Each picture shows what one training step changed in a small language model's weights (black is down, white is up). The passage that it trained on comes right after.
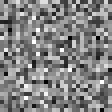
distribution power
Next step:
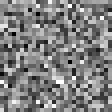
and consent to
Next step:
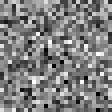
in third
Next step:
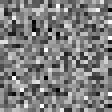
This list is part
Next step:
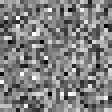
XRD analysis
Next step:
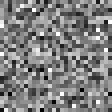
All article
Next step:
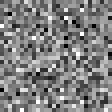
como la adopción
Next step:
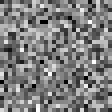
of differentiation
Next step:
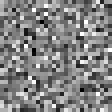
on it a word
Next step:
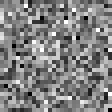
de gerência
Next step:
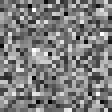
aos que deram
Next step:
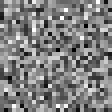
of this legend is
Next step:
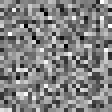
we leave it
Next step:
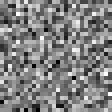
have review the
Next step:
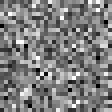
are intended,
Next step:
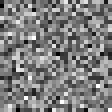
dit verband
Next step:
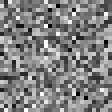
in a tertiary
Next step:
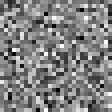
chóng 3
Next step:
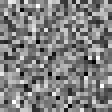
system of learning is a
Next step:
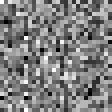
the students are in the
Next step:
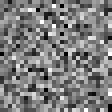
Baremo de
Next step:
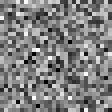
došlo k
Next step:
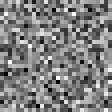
many generations of
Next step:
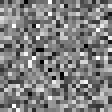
Instrumento de
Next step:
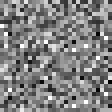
ratio have
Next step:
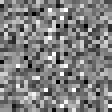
(after some
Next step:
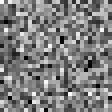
the sample of
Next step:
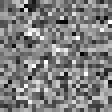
before they will also
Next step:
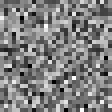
in excess of
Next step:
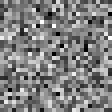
accesso alle
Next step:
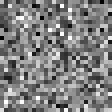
of experiments
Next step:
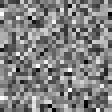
reportados en el
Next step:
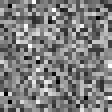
be, hogy
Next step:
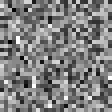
basis of prior
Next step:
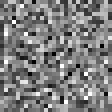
The analysis methods used
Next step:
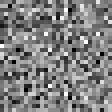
and comprises
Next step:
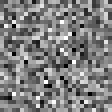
However, note
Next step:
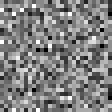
originating from
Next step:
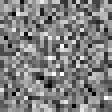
element, as
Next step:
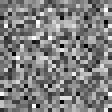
de grotere
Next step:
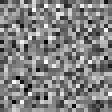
includes asset
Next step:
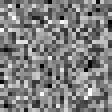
the theoretical
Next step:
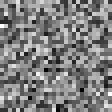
to deliver
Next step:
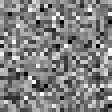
on a steam
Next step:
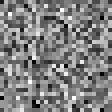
is specified.
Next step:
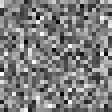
va ularning
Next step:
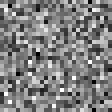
denke, da
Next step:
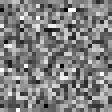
apartment was
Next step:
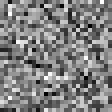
their derivatives
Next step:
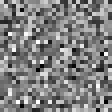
further analysed
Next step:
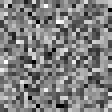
that have been used in
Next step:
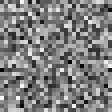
consisting of all
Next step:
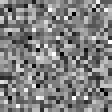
a nationwide
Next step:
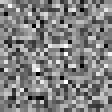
Nous avons
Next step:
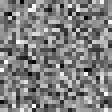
indicators used to
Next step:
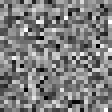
s'il] ne
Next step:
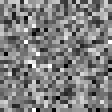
is based on a
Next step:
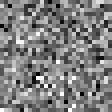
provide precise
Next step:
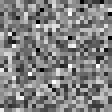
qui pourra
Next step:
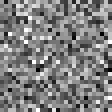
be a further research
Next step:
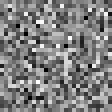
Cerca de
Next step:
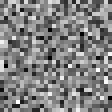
system (DS)
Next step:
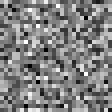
es escasa
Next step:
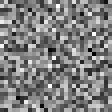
prevalence and its
